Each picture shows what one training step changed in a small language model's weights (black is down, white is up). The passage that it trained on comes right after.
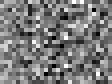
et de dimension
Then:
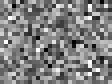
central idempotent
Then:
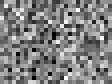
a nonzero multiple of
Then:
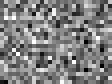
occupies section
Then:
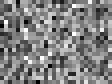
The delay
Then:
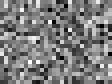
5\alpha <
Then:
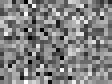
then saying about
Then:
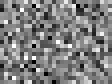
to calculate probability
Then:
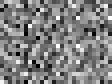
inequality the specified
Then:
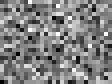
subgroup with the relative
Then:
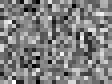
Laplace of
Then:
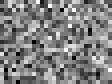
proved for a bounded
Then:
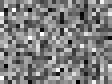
for any $t
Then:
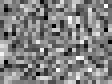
equivalent formulation.
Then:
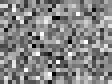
The interplay between
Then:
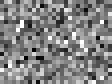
is what will
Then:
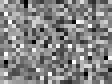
arguments. Consider the
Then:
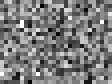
is the deck
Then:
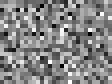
proved his result
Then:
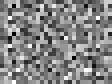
checks that
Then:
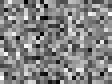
not have a result
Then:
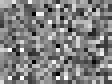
rank $v$
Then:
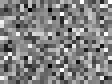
solution $$0
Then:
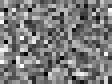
for $ \beta
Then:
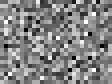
p)$ since if
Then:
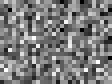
determines a certain
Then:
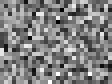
question, we may
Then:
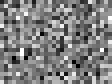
is in a given
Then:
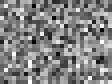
a finite Fourier
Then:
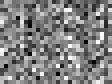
$C$ such
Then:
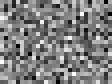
the quotient.
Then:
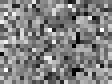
to idempotent
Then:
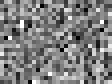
is given by the
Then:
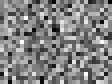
an even number of
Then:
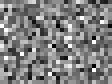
and a vector field
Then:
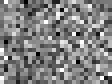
classical solution can be
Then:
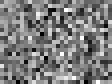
dimension of the linear
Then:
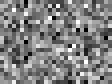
The theoretical
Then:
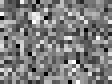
the exterior
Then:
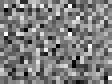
divisible by
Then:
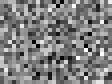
can come back
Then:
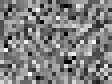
z up here}
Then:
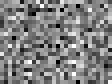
uniquely determined by
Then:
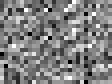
interested in the
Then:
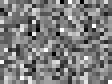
Baues and
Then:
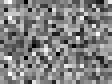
it involves
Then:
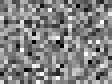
M$ is
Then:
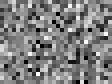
Next, the
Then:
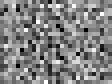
There also exist
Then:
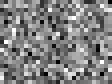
We have thus proved
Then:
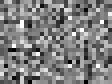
is the concept
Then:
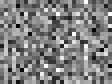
For each wave number
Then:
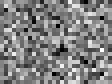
are also distinct with
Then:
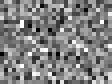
is a relative
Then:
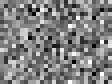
procedure on the
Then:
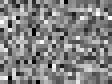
a derivation of
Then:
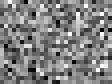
This gives a prime
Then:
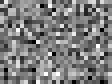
of generality,
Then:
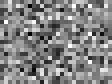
second countable topological
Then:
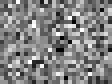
\] showing that
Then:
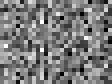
representation type.
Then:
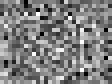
obtain the result.
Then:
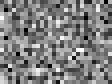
the sequence. For
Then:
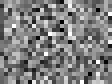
now give the general
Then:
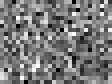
\eeq From
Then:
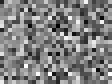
lies in the
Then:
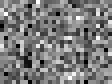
the endpoints
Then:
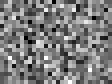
order to generate
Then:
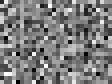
of the continuous
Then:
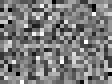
arrive at
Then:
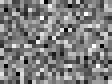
the integrability conditions
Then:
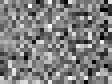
section, we present
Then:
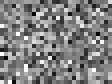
terms in the above
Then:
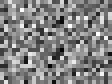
theorem is stated
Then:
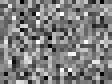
establish validity
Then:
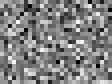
level objective can
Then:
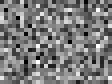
the combinatorial
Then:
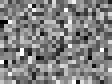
is normalized} if
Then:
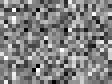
rate for this
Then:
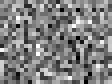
From the definition of
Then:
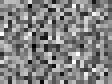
number of group
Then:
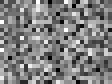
\\ \hline
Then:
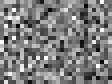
for many partitionings
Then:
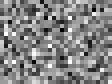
state and the next
